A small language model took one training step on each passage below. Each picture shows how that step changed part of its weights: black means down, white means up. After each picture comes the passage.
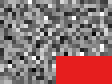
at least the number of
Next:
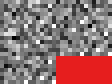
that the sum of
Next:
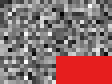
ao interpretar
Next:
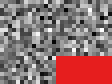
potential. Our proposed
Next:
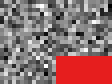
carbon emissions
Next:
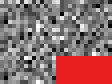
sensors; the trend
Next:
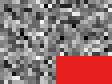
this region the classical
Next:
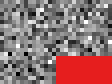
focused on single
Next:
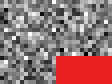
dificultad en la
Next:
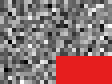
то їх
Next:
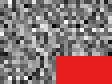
Boix, M.
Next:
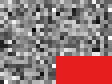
obs}$ is the number of
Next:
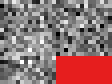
incident from
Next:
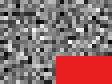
de diarreia
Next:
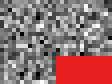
theoretical study of these
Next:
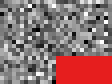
strong parallel
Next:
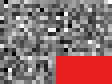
sus hijos,
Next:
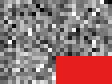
is to be reformed
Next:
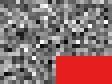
dissociation channels
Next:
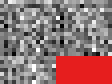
and Salha,
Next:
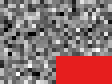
das prescrições,
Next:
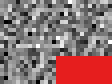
* Licenciado en
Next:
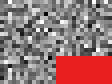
of CSR designs
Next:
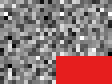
the English
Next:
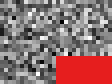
studies conducted to
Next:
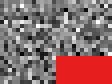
the material similarly
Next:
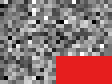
annihilation into
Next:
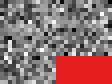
the pions emerge
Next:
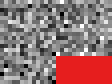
processes, which will lead
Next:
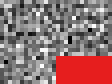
be stressed,
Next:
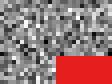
B Irving,
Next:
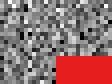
sensory characteristics of
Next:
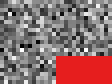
in the liver.
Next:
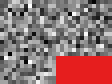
in parallel with the
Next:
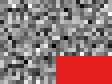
of the analysis we perform
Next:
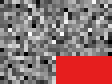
the numbers of
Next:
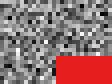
dx$, only the first
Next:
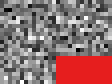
understand their
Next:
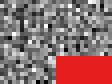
chain partially
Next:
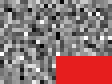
the one hand, and
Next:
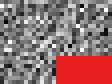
examined the adoption
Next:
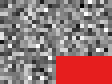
kepada PSE
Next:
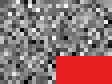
based on the number of
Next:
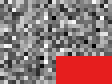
this paper we will work
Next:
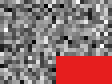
the game itself
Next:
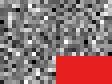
negative impact of
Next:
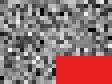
rules with the
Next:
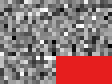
follows: Section 2
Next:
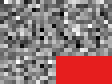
breast diseases
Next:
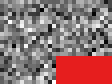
study aims to
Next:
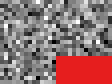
At this duty
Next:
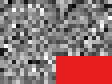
Tablet device
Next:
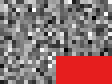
the electron EDM
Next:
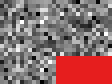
into the cooler
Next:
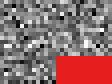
identical spherical
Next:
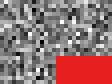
cannot be used for
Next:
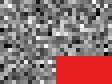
explore the invariant
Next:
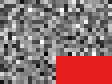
outdated soon.
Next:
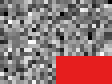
experiences electric
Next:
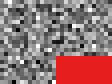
than for females
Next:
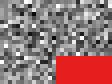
method) adopting a
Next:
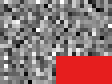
this return to
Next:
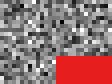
professionals by
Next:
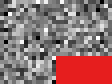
body interactions
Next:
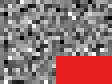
priorities. The
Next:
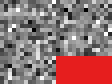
the same institution
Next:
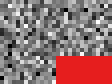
the pressure at the
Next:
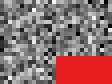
control. However,
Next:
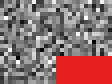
IA Generativa
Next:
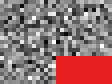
geometrical representation
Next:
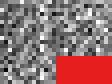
CVS Code
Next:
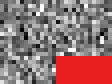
of these failed
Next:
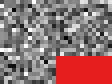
inspection as per the
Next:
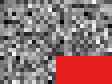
simplest, cheap
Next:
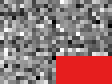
mostly all black,
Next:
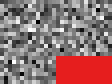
governance can be
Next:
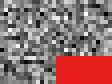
with rules of
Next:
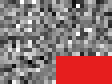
are valuable for
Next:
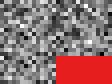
which was mentioned
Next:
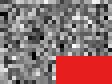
tili bir xil
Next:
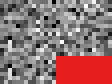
the glide of
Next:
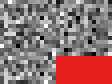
The main reason
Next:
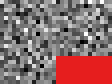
direito. O
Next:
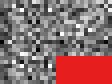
which is entirely
